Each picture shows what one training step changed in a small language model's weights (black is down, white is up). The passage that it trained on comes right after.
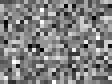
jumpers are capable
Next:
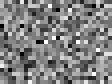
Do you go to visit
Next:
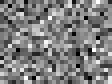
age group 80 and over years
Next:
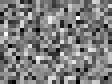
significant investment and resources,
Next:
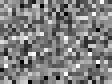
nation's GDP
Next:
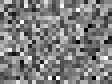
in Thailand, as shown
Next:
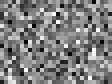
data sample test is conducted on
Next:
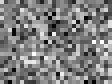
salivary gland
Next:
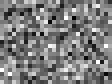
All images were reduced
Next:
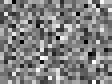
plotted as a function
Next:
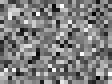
elements to RDF
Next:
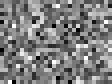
scientific payload
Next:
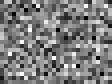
a comparison of the proposed
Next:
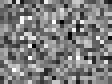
sector workers in the
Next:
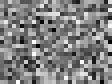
the spaces that compose
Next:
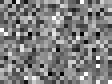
summarizes the
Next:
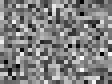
computing capabilities that
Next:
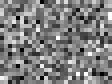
A.; Mellor,
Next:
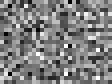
is the most challenging problems
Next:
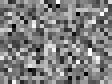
aged 20 years and above,
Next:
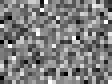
y-coordinate of
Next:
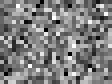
Φ_C , lower than
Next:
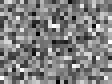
resolved into its components
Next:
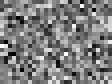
the sexes and the
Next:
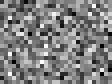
interesting because, by using them
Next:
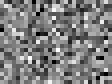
In the Figure 1, it is
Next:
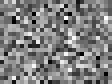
microorganisms, including
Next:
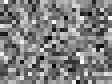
in eqn. 5 and
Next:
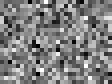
materials are widely used
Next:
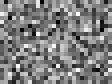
desire to implement and discover
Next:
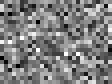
Government for the 2020
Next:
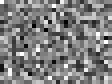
test for S&P 500
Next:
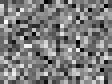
a labeled dataset
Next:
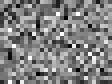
opportunities to improve the
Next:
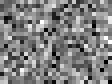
dynamic balance with the
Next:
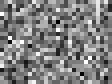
Academic Press,
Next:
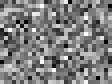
approved the final version
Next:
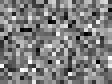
profits from the financing
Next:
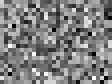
a problem when pulping
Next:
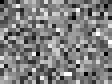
amount of soil weighed
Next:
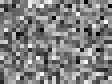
figure 3. 2 -
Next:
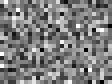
Hindu goddess
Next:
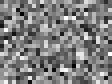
to higher frequency modes
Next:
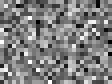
applications, new devices,
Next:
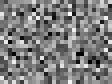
sample, 11 percent of
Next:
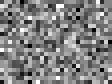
method. This method provides a
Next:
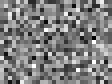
the Standard Operating
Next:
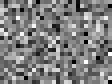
– was adapted for use with
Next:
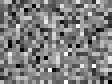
a decrease in the
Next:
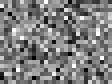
particular diagnosis,
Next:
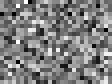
excellent mechanical
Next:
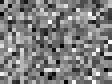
results of the survey above
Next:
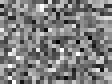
offers an interactive
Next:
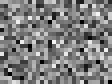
top-down control:
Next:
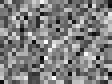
considered here is similar to that
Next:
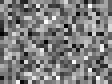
its network, there has been the
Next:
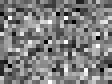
these critical concerns,
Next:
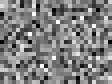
distinctiveness of the
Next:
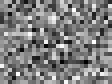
state of affairs is
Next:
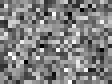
a small space; the use
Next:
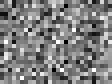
orthotropic XY
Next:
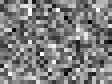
default by the
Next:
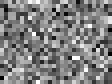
Pressure bar 3.
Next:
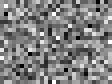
7. Tatari Ali
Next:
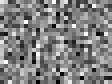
that the website
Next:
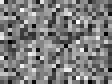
Green Green
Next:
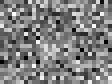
the categorical levels
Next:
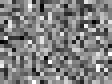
Family planning methodes
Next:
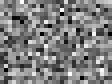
consent Informed consent
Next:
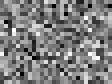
authors declare no
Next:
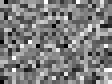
incidentally discovered
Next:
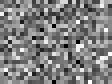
and equations (Kan et
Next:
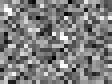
succeeded by four
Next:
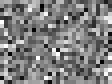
affected factors. The performances
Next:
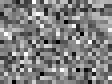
of the most opaque
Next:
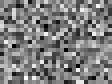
of PUEA environment,
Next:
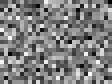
= diverticulum,
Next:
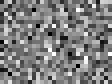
from different plant extract reported
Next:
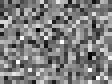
or teenagers and what
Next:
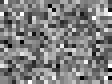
TOR browsers.
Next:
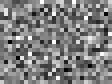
Dereboylu and
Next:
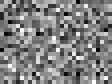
of sleep cycle
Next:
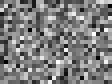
factors interact in a system.
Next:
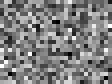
generate and the physical features
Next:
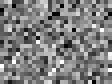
the judiciary and the
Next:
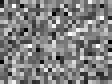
facts, diagrams
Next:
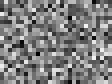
the animal that was
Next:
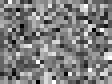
a sound manipulation
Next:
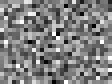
real time implementation of the optimum
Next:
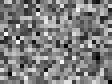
the learning process and when they
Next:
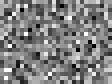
when a person consumes food according
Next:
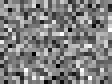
encompasses various
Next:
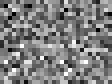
of aggregated
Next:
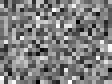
term originates from
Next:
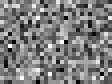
microelectronic detection
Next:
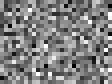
see a list of pets
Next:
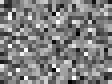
- Develop dedicated
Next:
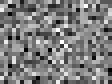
English Education*,
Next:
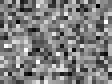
his career as a
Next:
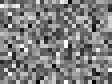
reach these points with the
